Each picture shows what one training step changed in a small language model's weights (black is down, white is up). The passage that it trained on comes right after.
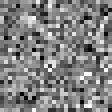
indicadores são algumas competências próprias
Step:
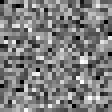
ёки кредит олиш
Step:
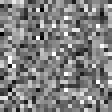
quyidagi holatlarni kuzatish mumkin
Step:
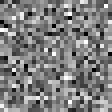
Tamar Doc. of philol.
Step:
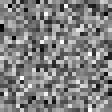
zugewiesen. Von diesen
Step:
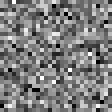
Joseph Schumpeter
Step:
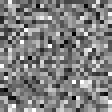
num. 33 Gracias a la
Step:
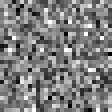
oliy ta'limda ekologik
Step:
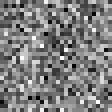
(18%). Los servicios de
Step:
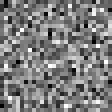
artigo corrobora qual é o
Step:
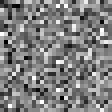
de Falcón, Lara y
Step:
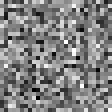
Museu de Arte Moderna
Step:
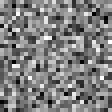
tayanadi. Bulanik
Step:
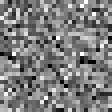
había visitado a Samaná
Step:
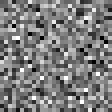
de Ciencias Humanas y
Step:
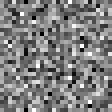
a geração de dados geográficos.
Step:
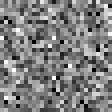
antara dukungan sosial dari
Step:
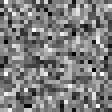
juga aktif memimpin dan
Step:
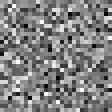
davomida tijorat banklari
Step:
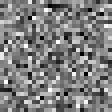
Díaz Aguado (2005,
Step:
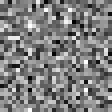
da RME que não pode ser
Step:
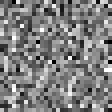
ishlari orqali yoshlarning ma'naviy
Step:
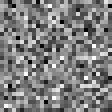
ko'tara oladigan darajada keng
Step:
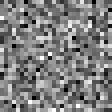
asosda baxshichilik san'ati
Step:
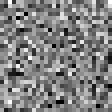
olmalı, gerçek
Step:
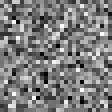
Argentina generó muchas
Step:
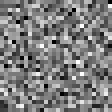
банк, молия,
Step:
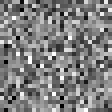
va uning ijtimoiy hayotda amaliy
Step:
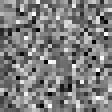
yang baik adalah bisnis dalam bidang
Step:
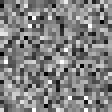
Ilic P., Ilic S.,
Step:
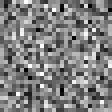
regiões beneficiadas. Dessa
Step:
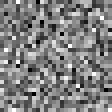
os tópicos e temas
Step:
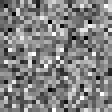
[2]. Сегодня эти
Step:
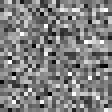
pul ifodasidagi jami
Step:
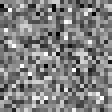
dos alunos afirmam que as
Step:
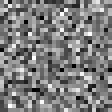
A3 no gerenciamento de risco de
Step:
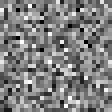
- (1) un partido dentro de la
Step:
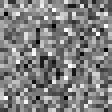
olib kirilishida katta
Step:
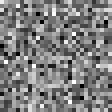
etish zaruratini ko'rsatmoqda.
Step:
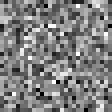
in agriculture of the republic
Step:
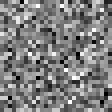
исторических мест не всегда
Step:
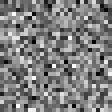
mediante inmunotransferencia.
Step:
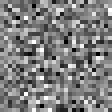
yutugidir. Foydalanilgan
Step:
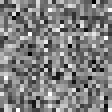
governos municipais, que
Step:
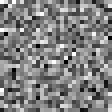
gatunków roślin,
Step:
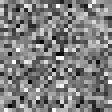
(Poland) Poznan
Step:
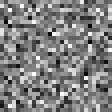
Acoplamiento de dos ramas,
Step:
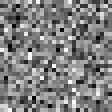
e a precisão do tratamento
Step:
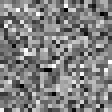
the truth. Eurasian Journal
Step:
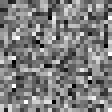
(حداد عادل،
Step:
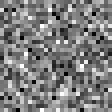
الطائي، وفضيل
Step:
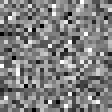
communautarisation de la violence
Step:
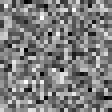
expansões futuras, claramente
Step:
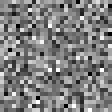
контролю є ефективний
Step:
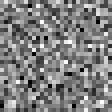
tsari na siyasa ko wani
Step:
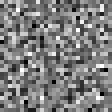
"**troll**" kabi
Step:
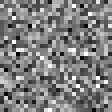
Тому, пропонуємо
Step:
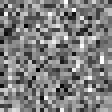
yang artinya dalam diri manusia
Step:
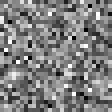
- Kourouma, A.
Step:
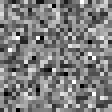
y filtrar datos, información y
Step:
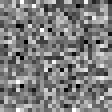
qilinishi bo'yicha odat
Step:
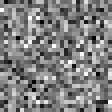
sabab bo'ldi. Chet
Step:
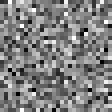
2020 Yayın Tarihi /
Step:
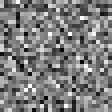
para a psicologia. Compreender
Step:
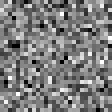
como instrumento didático no ensino de
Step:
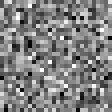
услуг. Внедрение и
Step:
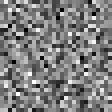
الحسن بن الحسين
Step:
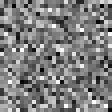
se observan tres muescas
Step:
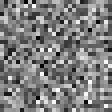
de conductas: el penal y el
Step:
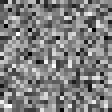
modo, evitar sofrimento
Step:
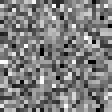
Respuesta es la reacción del
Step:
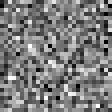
ser feita levando sobre o
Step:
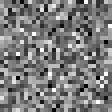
soil, pollution, heavy
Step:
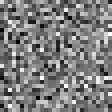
Security Forum - 2017)da
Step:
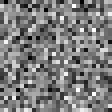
bilan ham izchil o'zaro
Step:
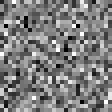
a maior quantidade de fuligem e
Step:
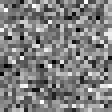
профессионального роста, а также
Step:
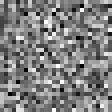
qilinadi. . Ingliz
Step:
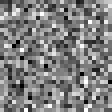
на новой версии портала
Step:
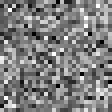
rilevato. Durante
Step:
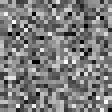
consensus sur les finalités entre
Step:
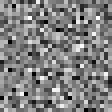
34 War Child Nederland
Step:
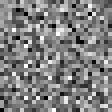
a melhoria do Planeta, podem
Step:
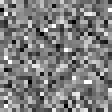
el dispositivo, romper el
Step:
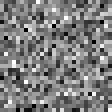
p.185) afirmaram que o
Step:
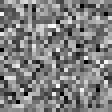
New York: iUniverse
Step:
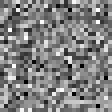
da aula e, em seguida,
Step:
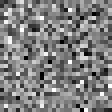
отмечают отечественные
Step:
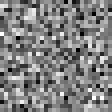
ва донлар сони ортади,
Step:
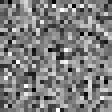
el Caribe, España y
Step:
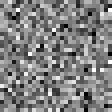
les discussions ardues des
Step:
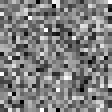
bulan setelah masa
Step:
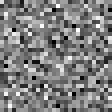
alteração celular antes mesmo que
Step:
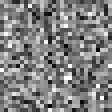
do próprio cidadão, atendendo
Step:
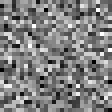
Насриддин ҳақида
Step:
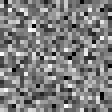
observés au niveau d'un
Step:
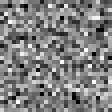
солиш механизмлари
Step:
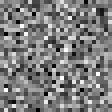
jihatlarni pedagogik va psixologik
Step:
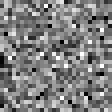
ichki va tashqi harakatini
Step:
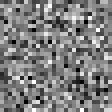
оғзаки ижодининг бир
